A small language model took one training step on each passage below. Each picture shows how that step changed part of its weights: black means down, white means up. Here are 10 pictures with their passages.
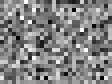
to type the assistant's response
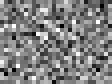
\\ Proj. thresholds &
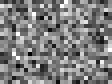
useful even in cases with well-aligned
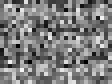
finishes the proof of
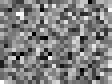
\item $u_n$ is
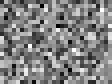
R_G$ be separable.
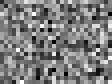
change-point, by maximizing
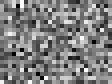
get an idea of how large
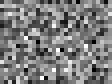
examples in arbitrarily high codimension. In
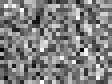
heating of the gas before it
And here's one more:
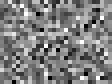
coordinates becomes zero we show how to reduce
